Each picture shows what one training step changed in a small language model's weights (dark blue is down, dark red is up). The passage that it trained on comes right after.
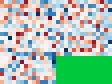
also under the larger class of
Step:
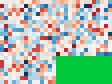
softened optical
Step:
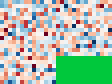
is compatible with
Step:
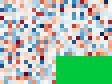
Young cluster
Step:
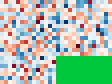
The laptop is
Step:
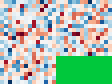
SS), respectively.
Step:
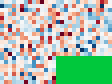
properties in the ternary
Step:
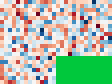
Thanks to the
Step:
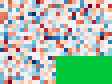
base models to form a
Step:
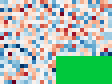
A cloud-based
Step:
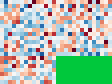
{\bibfnamefont {J.}~\bibnamefont
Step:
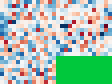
in Fig.2. For
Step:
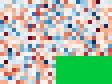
shows correlation functions obtained
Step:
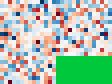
non zero and our interest
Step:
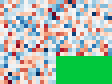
RF discharge
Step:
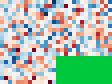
we plot the training
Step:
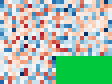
are so small that stars
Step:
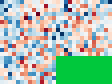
status of the
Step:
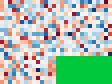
indicating $ \Tr
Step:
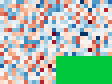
the telescope's
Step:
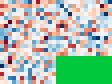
gap at a much
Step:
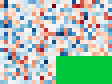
XX. In other
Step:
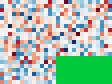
In UCL and
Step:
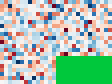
to achieve a
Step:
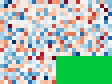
in the broken
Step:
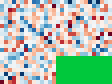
$N$ IMC
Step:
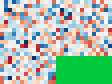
a preferential
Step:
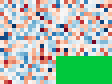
rise to any problem.
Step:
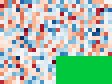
fair and the
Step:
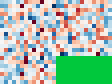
roughness, the structure
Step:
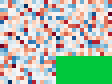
field equations are linearized with
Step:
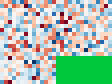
here permits a
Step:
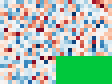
the signed spectrum into a
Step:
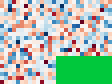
of Ga. At
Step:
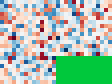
after each frame does not allow
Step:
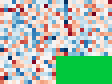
flat line in the
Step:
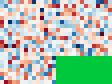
current we instead have
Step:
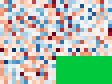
modeling features of a
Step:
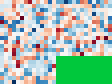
T. Courant,
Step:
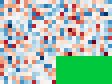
be compared to the
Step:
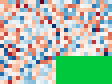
the GAMESS
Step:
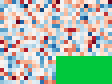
changing the units
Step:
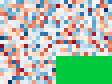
the optical absorption
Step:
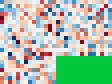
and opposite
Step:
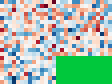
the box heats
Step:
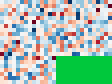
in DC mode
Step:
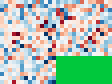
search for spectral lines
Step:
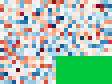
registry operators.
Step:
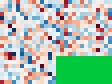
pre-requisite for
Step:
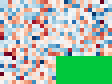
vector $\vert
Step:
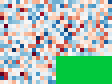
has been given. we also
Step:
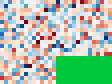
of magnetization
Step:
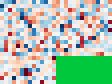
RKHS specified
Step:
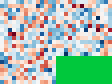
the change from first to
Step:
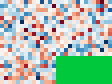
typical density and typical
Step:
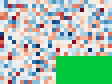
be regarded as a
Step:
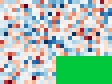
term for a quark in
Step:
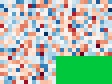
In nature this would
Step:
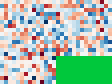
functions and the value of their
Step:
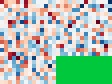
entropies}, in which
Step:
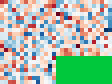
reasonings that
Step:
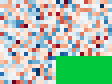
technique can thus lead
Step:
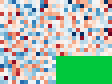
that image decoding
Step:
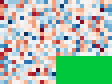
of fluctuations
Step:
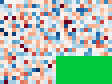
will read first of each
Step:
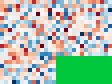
evaluated at argument
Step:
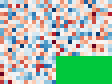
for quantum probabilities
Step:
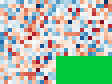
the same temperature dependence as
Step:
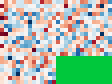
theory of induced gravity
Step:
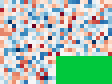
G$ with the metric
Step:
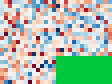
We experimentally analyze
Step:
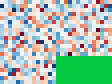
on nucleon
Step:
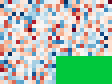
to a compatibility
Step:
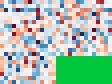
supported by the
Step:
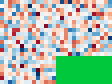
Significant values
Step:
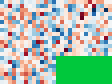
there is not much
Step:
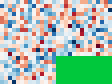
In our design, the
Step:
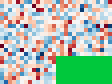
Annual Joint
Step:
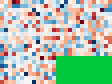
of probability \[
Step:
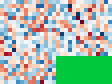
the condition of a consistent
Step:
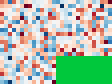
shapes of the mass
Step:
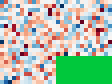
of computer simulations are
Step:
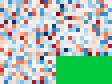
raw data with the
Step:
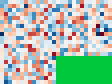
in their integration with
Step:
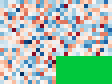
the problem, that is,
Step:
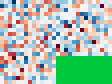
instance, in
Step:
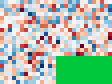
null points are not
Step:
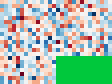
over a large ($\geq
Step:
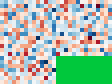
for some proper alignment
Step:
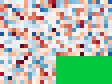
is the effective weak
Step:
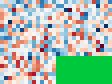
met with the same
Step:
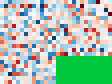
with a biological
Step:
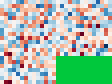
the space of 3N
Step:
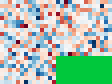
technique can be
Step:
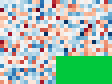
background locally} for
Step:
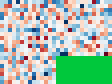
approach in Eq.~2.
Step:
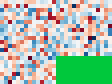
discrete series
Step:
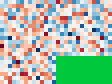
the context of the used
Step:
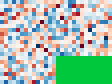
universe. It was
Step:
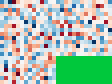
Vilnius University.
